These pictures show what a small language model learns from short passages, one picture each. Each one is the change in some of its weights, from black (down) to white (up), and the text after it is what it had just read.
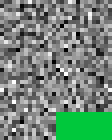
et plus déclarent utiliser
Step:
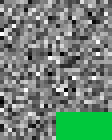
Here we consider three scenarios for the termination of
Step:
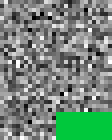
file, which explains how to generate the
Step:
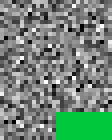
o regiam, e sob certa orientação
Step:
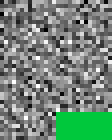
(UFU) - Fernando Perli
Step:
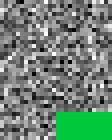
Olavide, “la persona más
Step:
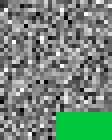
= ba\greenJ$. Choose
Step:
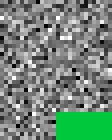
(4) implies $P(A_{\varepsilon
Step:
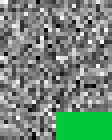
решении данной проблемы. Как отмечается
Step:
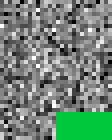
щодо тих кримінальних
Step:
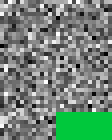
ở Vườn
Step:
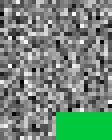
practices and questionnaires, the opening
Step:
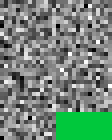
Molecular Physics (AMPhy) &
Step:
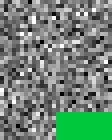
trânsito ainda é considerado alto
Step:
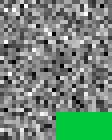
device. We propose a bidirectional
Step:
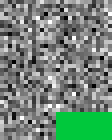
to break insulation and bleed charge. Also
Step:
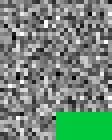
evaluation, with a significant gain in time.
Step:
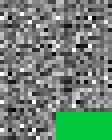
OF MARKETING ORIENTATION
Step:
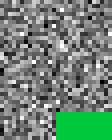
\quad (12)$$ Составим
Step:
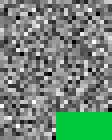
with factors that depend on their diagrammatic participation number
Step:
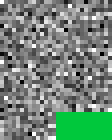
use directly [CLS] vector to represent the
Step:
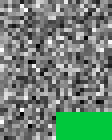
España, con una contextualización
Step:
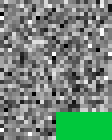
a Salvatierra, entre el km
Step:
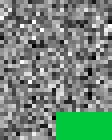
up-steps, followed by a final
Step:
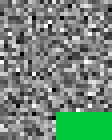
the same initial conditions and using a large variety of
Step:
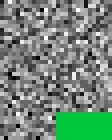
subharmonic frequency of $\sim1$
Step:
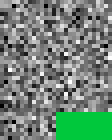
with the Higgs field thereby producing an effective
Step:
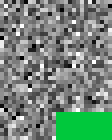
в социуме, формирование способностей к
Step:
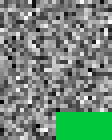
coupled PCWs have received much attention
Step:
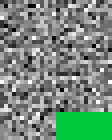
nutqi qanday ishlashini va
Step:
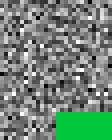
the longitudinal field still appears to be larger at
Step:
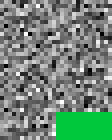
ambientais, sociais, que
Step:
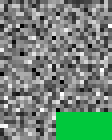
A viable mechanism to generate a sequence of scales
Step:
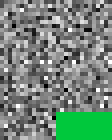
{\small CASTOR} could provide a
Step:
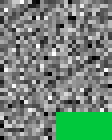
| | Spark timing, dwell
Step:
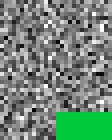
very recently Bijnens and Talavera
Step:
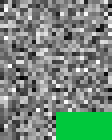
of~\cite{r13} showed that the variation
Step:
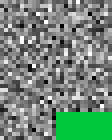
metric tensors in these frames are related by a
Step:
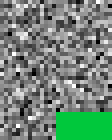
апарату. За результатами наших
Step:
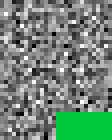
тузилмаларига, унинг
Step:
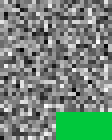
Collard (2000) “In or
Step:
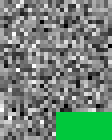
la supervision humaine ($p =
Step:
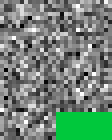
основе влияние факторов локального
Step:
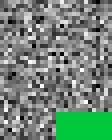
N-layer thickness is not thin compared
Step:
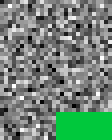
(bottom row). Contour spacing
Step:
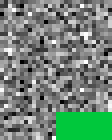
qilishi, xodimlarning uning asosiy
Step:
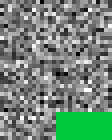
negligible effect on the measured shear bias.
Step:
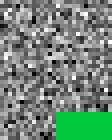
clump), which generally exceeds the maximum
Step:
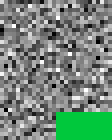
results show that the proposed DeFuzz can
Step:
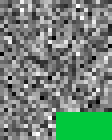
respect to a PDF $p(\bm{m},
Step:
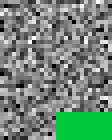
have no level crossings. Further, we show
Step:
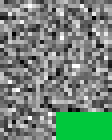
stars within gravitationally bound {\em halos}
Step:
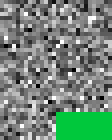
Rychlik, M., Lepper,
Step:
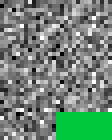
акцентировать внимание на том, что
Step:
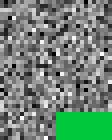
de cualquier tarea ingenieril
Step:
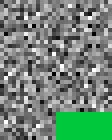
Author h_inde x g_index
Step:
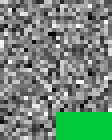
in the context of a higher-dimensional theory of
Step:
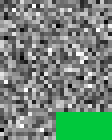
(c) - низкий. Оценку
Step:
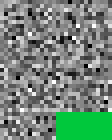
to noise, making it challenging to visually
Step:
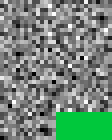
edge selected in $G\,/\,e$ is
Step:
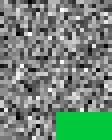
enhancing HRV estimation accuracy across both
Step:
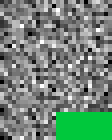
*Gossypium* L.
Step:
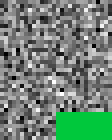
hubiese alguna respuesta positiva
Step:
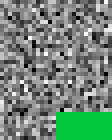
to 13d and prove that we can always identify
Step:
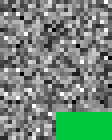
p_\beta - p_\alpha k_\beta -
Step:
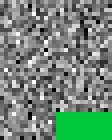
calidad educativa (Vásquez &
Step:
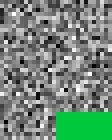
a figure who seems emotionally detached
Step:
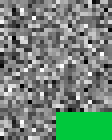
la *Arthurian Literature in the
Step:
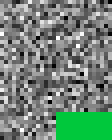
niños. REDICES.
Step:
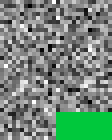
highlighting how it is structured around these dominant
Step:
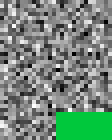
on the auditing of a single host is
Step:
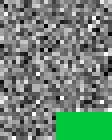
les enquêtés de 26 ans et plus
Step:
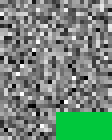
and/or for the $\lambda=1$ case
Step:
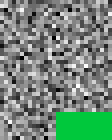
we greatly improve the data's chance of being
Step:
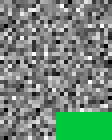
to second order, we describe the evolution of the probability
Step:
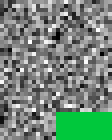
summary one may write \begin{equation}
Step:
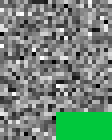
also by the larger size of the collection region.
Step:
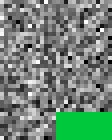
для реалізації програм цифрової освіти з
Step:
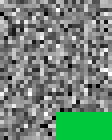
generation in this domain may have a broad and rapid impact
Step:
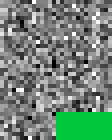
qué un cuadro de Pablo
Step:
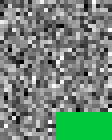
formulalar orqali ifodalanishi
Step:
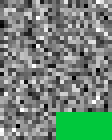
Inc. Wallingford CT
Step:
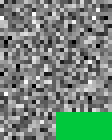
к кадрам и должностям с
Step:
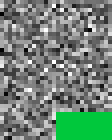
tadqiqotida Xitoyning ichki
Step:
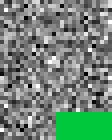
nomlariga misollar va boshqa
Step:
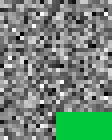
ІЛ-4Rα для передачі
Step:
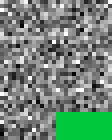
pendidikan nasional antara lain untuk:
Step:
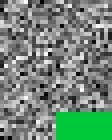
shifts for 1/3 and 1/5
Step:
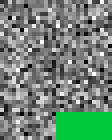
relativ selbstständig Themen für die
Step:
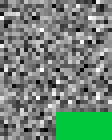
L. Reitmaier-Naef,
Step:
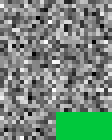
o'zbek tilidagi rang va belgi
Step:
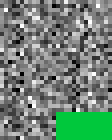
Танланган матннинг ҳажми ва
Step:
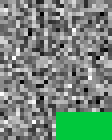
watersector had bij de start van
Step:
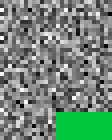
identifier les problèmes qui ont
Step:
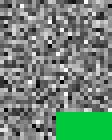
holds. Since the proof applies to each
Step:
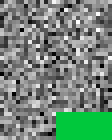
та трактування. Визначено
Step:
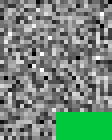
at different values of the time delay. Vertical
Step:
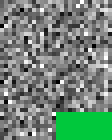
ёрдамида ҳам амалга
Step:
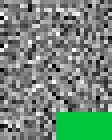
samaradorligini oshirish; mahsulot
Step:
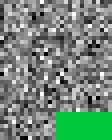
нравственно-эстетическому и
